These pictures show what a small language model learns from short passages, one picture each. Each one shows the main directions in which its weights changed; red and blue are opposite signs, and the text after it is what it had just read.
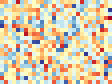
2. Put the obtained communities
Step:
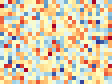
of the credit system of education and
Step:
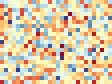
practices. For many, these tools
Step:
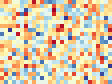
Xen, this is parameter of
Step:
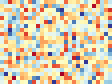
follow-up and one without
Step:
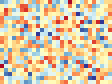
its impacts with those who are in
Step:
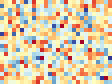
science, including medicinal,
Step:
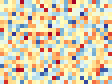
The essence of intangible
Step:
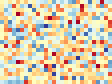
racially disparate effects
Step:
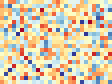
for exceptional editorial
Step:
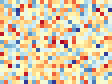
through various sensor types; - data
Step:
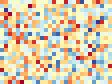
volleyball courts,
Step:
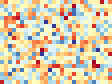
day may place individuals in danger
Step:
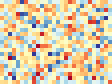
LULC products was the same
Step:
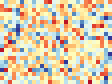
navigate data. As
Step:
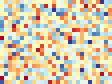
the policy and local governance landscape within
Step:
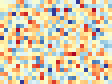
First version V2.0
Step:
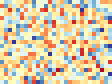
marketing and purchasing behavior. The
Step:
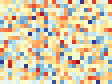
pandemic in Europe at different levels,
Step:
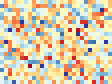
made by labs itself. Due
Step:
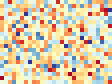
and boosting financial security.
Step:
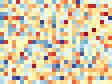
of risk and uncertainty. On the
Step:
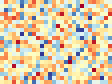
ferricyanide, there is
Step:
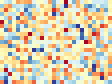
2016). In recent years, it
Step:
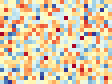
the shape recovered, as
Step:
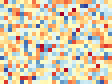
several different forms. The most common
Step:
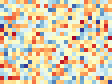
all 50 respondents were considered as sample
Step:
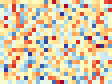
obtenidos en una
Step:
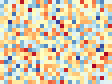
This is because, Nigerians are
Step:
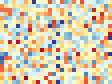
these kindergartens." -
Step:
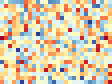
between LVFTs and abnormal
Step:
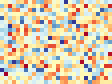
in-person teaching methods,
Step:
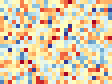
where evidence indicating that aggression in
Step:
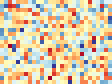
non-vigilant decision
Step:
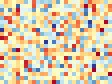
learning, geology, satellite
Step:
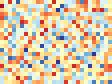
of methods performs better than the
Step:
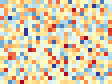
instance, an LCA can determine
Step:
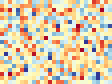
research data findable, accessible,
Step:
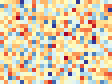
regulation of genuine manufacturing practices
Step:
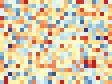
as Collembola,
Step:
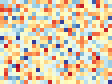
their effectiveness rate on the factors as
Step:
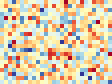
by air cooling for one hour to
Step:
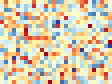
industrial manufacturing processes also raises a
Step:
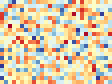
patients who presented with either migraine
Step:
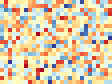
solvent action. Hence in actual
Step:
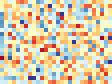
with the use of SPSS.
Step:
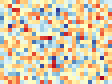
to investigate the effects of relevant parameters
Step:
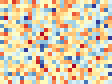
countries pursue moderate wage policies
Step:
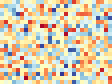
MHA: Muller
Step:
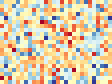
sex with little prior conversation
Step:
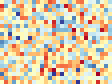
performance of each individual in the
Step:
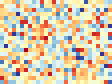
is contemplated as a
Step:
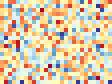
for critical and responsible making official EC
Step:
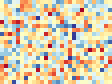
i) the context of s as
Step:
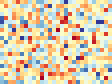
with patients who have more advanced
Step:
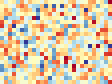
the force of the water on the
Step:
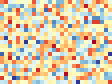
cognitive processing, and lower complexity are
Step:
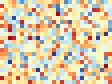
were done in baking procedure to
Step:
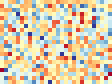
use of a finite natural resource.
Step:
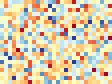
measured *angles between slip
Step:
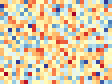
characteristics Iron (Fe)
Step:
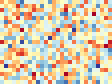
Sci Invention*, 13,
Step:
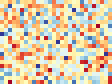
litter was scored on a
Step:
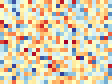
mockup below) -
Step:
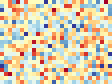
X_c (MPa)
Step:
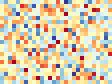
a very common structural typology
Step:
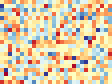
individual's quality of life.
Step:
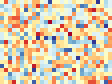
step their ATP production up
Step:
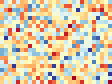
spreading and disseminating
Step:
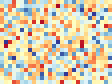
About 54% of patients,
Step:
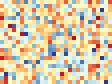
more of the following plant or plant
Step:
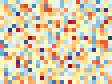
a user's personal avatar
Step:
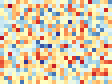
in Aghayri village
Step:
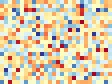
can be classified as a car and
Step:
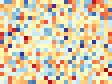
highest degree of specificity). The
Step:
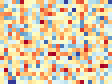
that of various energy harvesting models
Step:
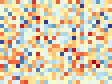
has been poor for a long time
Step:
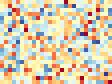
to the recognition of product text
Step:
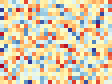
than two-thirds of
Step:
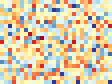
preference survey conducted in the
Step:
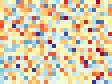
the Edgeworth box of
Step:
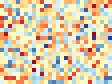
as limited exposure to VR,
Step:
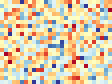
combination immunotherapy:
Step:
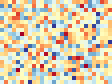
patient expressed interest in obtaining an
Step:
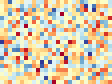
and service providers in advancing,
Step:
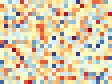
pK_a values of these
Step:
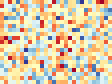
of an acid between p_H
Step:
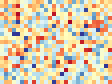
Yellow or Tan 2
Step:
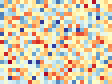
of sustainability reporting. In addition,
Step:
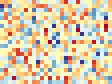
groups. More action needs to be
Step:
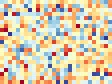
opposing effects^{8a}
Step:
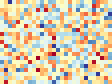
and FTIR analysis,
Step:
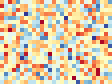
of therefore of great importance that,
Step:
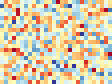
well as issues of practicing
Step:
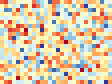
Its main outputs include security enablers,
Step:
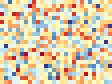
Rectorite used is a commercial
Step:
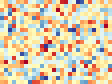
on the basis that despite a
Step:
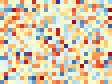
express longing or desire,
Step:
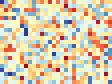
may contribute time during the week to
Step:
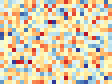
logistic regression and Graph
